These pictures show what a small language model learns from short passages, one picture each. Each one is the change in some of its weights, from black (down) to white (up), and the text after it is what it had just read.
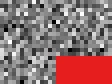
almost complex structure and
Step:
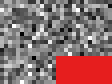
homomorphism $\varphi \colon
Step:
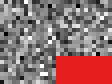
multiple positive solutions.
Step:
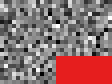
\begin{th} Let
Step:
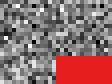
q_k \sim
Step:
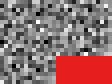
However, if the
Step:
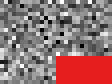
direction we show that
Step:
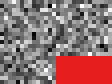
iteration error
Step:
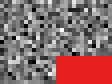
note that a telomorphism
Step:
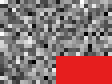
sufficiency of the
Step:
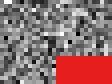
conjecture: every closed
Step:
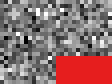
out of $Y$.
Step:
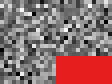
it is standard to assume
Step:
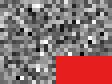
if $P \in
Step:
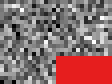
there exist $l$
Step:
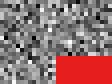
$1$ to vertex
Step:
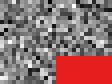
degree $m$. Let
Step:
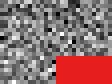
are near the corresponding
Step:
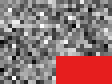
the quotient map
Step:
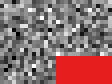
there exists $\eta \in
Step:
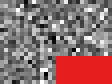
all $x\in
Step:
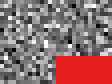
notice also that, the
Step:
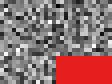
Sciences and
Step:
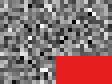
exists $i \in
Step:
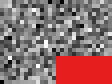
by \begin{equation}
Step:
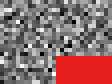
is a rendition of
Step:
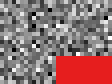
will generally write
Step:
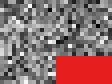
the estimates above, we
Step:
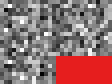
% % Also
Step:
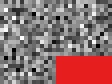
\langle c \vert
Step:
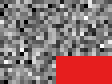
rather than up and
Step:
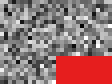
of $\Haff$
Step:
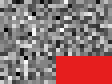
discover this, and
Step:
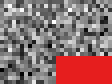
solution of the global
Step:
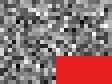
in particular, $B$
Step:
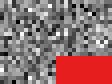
than $H$ on
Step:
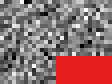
for $\alpha \ge
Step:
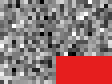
separable metric space.
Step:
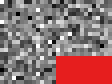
Heegner points on
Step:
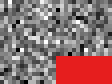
$H$ have a
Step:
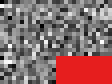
of the numerical
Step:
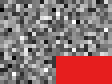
the matrix, making
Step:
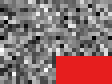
the Conjugate
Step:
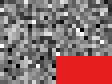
objectives in
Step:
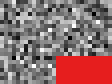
> 0$. For every compact
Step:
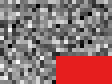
subgroup generated by$
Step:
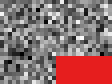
not be expressible in
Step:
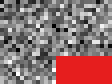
is any random variable, then
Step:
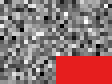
\CS (U
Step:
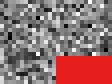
and the loss probability
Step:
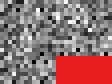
an invariant subset of
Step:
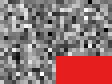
Assume $\pbb
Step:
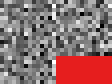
a simpler expression
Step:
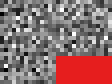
0 \leq t \leq
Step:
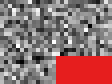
true, then
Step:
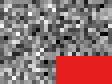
column of the matrix
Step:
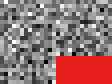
difference between the number of
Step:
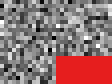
is $\epsilon$-similar
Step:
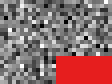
spaces is discussed in
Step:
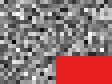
of bundles, where
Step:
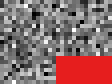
the situation when
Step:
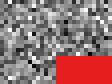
: If the contact
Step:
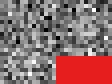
We give it here in
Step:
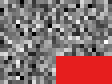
be equivalent to require
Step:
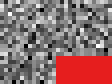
defined on the odd natural
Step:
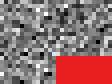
NN with a single
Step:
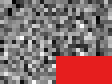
have considered three
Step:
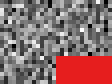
aren't unique.
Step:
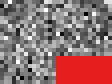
leading term. By
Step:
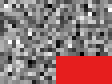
a manifold with non-empty
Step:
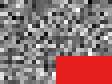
long forward
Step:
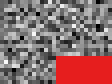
The calculation was
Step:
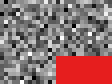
behavior of
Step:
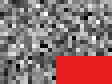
in any order; in this
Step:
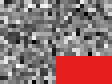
under unions: $$
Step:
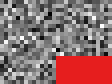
Gray, E.
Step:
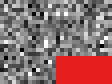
+ i \gamma$ of
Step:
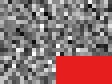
we compare an exact solution
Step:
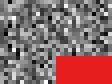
Department of
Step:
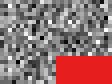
$\vecv$ is a
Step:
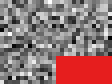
The genericity assumption
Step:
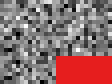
that defines inverse
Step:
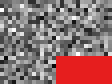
EU Migration
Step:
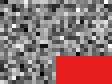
A\setminus A'$.
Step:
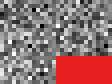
Whenever a
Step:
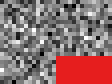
$\C^n$ into
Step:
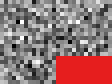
classes $P,Q$
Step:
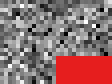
general solutions of partial
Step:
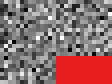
norm \[ G_u
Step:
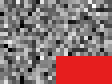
regular splitting of
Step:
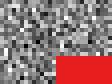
assumed for simplicity
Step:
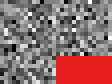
remains to prove that
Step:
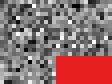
same is true for
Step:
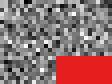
$\cA$ is called
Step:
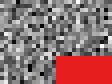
These coefficients span
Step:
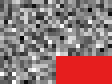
dimensional abelian regular
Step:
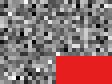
Let $ \mathcal T
